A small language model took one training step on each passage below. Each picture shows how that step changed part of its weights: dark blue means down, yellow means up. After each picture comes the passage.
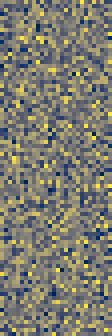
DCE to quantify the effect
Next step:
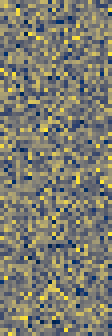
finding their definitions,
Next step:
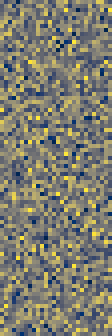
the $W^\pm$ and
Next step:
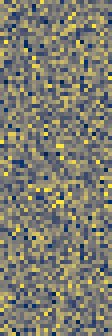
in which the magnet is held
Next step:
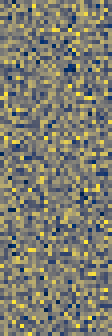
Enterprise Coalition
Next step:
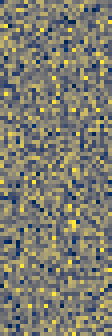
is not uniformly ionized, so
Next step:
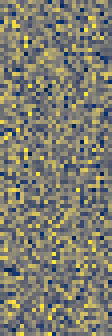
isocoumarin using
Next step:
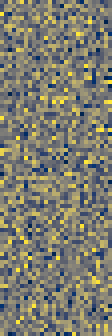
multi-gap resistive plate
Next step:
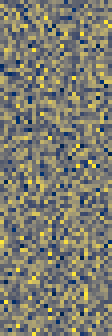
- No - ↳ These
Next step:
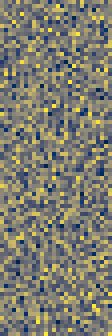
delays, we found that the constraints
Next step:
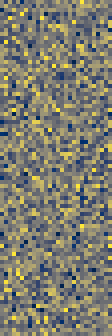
of fidelity, demonstrating its
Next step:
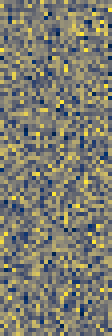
DM abundance. It turns out
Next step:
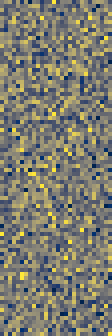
address issues that were not fixed and to
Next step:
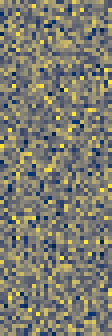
HT terms in the NNLO
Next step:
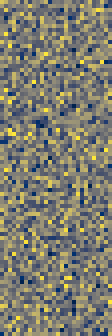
decisions, and often provide
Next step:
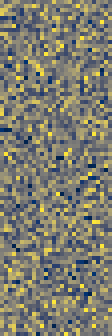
the frequency response difference, granting
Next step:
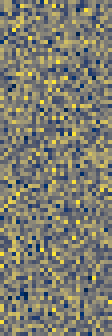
effectively independent and unpredictable.
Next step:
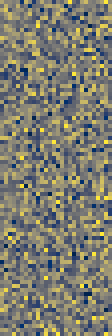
bone grafting. ABC
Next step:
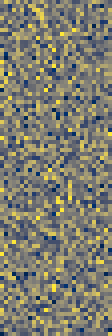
not in the domain of the zeta
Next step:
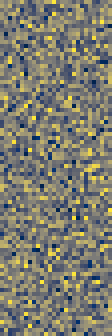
condición material en que
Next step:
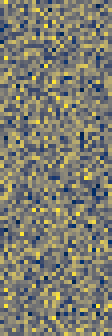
that all communication material used within
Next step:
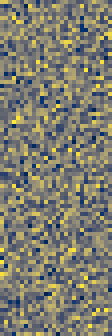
of two spring connected in series:
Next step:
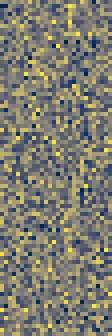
to issues by building a tool that
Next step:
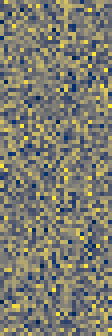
year={2025}, organization={IEEE}
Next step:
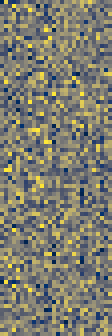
from (i.e.
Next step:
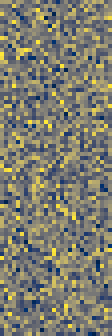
aged from 3-10 years.
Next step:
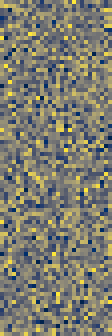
the gain region in which mass has a
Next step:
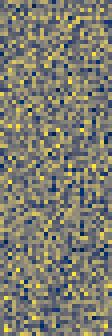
Republic of China 6 China
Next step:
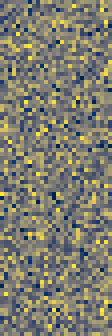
LG, Chalezquer
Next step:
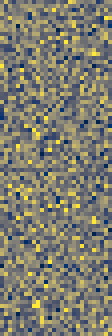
\right| \left| i
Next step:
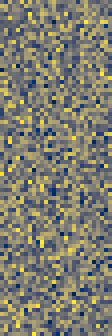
. Example 4.1. Let
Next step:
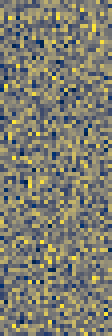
ni mogoča, smo
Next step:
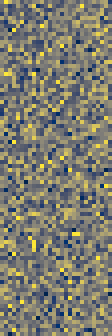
RF commutes with the channel of
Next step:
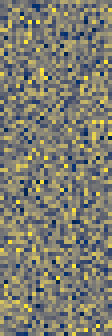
$O(a)$ improved through a
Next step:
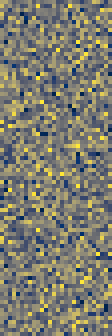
a thin polymer layer.
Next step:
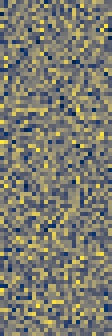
This approach should perform similarly to
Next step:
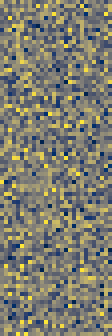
nisbatan miokard
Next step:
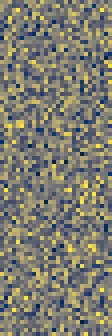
this case we have the following
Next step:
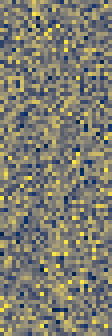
is the average index of the material prior
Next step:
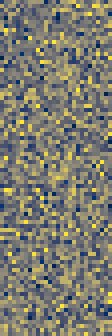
van functies bij parallelle
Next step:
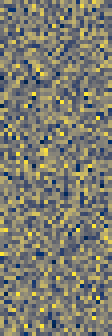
stability to the mixed lipid
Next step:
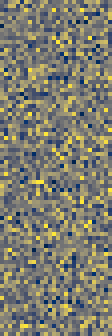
12.º año. La
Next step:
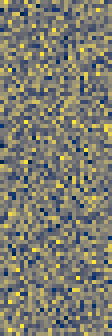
thinking serve to form children's
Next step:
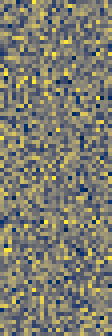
suggests that for some subjects,
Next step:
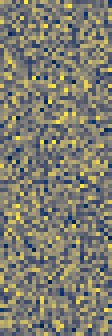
individual covariates, and account for
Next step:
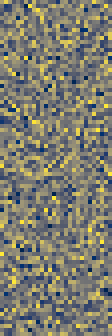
of the scaffold,
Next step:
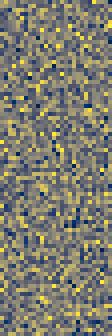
display a more balanced or
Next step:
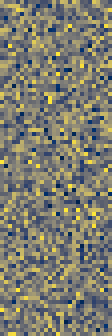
to constitute a true technological
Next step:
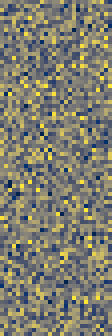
SSSC to damp oscillations
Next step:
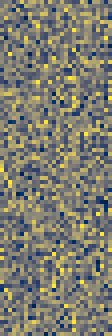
age group 45-85 years Exclusion
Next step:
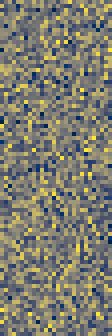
been efforts to propose new methodologies
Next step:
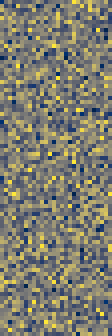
delle due versioni,
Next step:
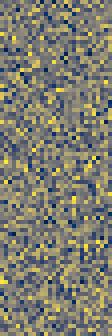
high self-esteem, and
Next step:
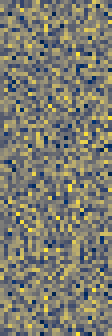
unveil that significant coefficients of variables
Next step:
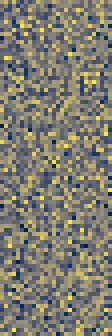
with excitement; sometimes the play
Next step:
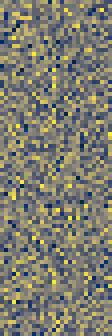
your actions have the expected results.
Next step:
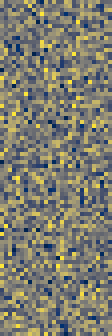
the Logos project, it will be
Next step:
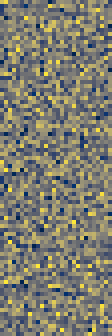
Cultural, morphological, and
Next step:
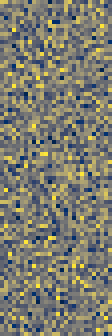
advised insulin shots,
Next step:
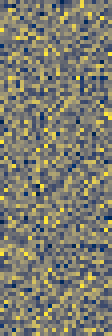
is presents the technology for the development of
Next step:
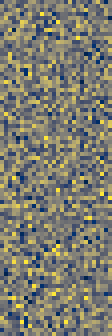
uma grande diversidade de fauna
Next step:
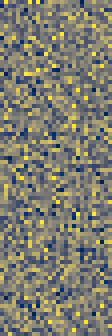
Peloquin C,
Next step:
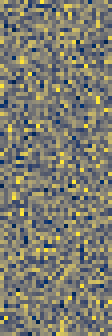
careful student would ask
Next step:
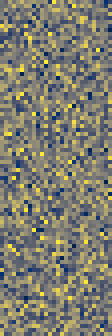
index calculation emerges. Before we
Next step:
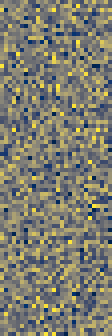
time quasiperiodic perturbations of
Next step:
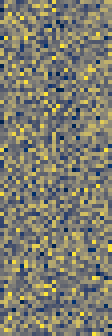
права на отримання
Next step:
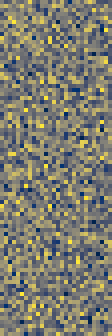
Mallet and P.
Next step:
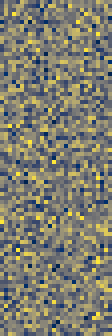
intilishlari badiiy
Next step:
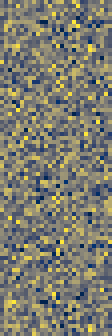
текстової інформації
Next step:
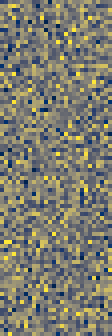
main profits of debt. This
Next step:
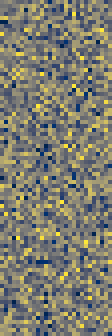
K111 appear to behave in
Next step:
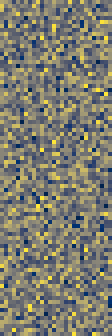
characteristics obstetric factors that are associated with
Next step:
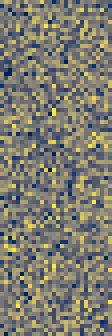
on their set of available choices.
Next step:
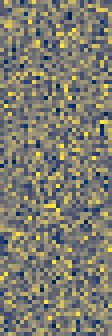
*et al.* simulated a number of
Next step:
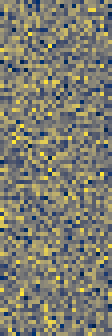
on two representative datasets:
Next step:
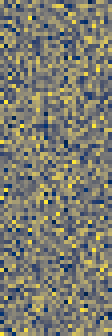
k sets of data and the equation
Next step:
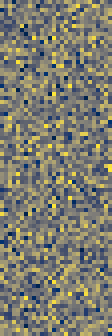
tadqiqot Buyuk Ipak
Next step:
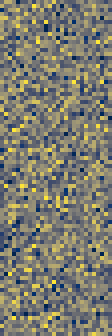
зон под новое
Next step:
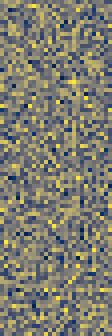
source data underlying the results available to ensure
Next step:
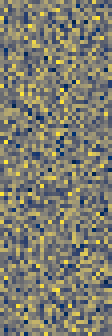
for Bayesian search. When the
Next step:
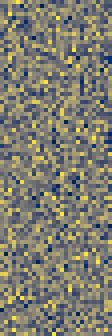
audio recordings of every bird
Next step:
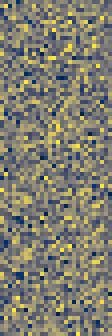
он помнит
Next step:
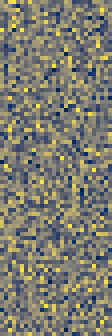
to as 'property,
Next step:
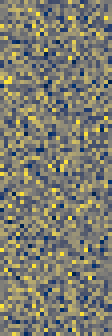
the wave transmitted directly through the
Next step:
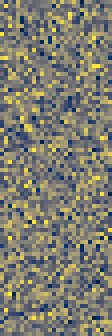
education staff, and IT
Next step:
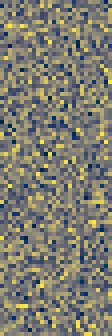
interés reactivas a PIB
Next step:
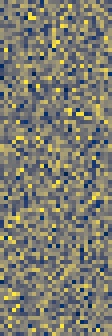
экологически безопасный
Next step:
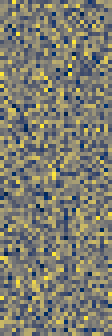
difference is in the $L$ dependence
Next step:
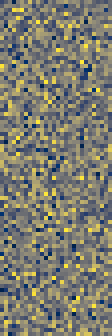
based on the idea of presenting
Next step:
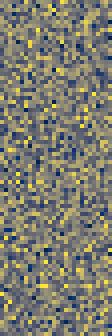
joylar fotografiyasi yoki
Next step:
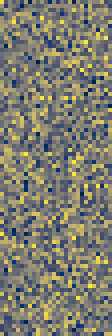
be invertible,
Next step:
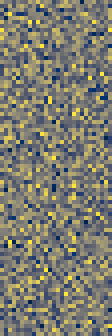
reckless abandon.
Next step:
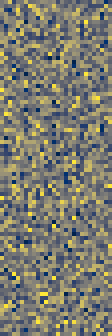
the errors from variation of the hard and
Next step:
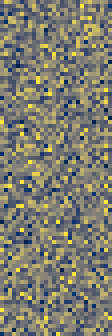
\sim 7$, with filled
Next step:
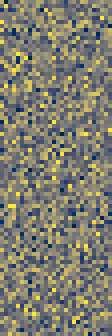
подачи магнитной
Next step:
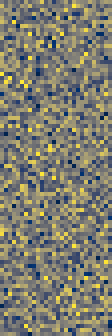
brown fox jumps
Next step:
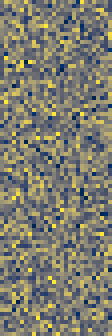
for improvements. Unlike most
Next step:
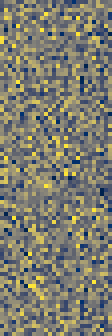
by some confining force. The information
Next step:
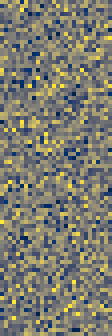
gym hidden underground. At
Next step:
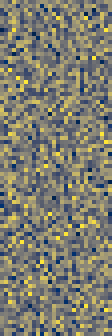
power levels, enabling characterization across
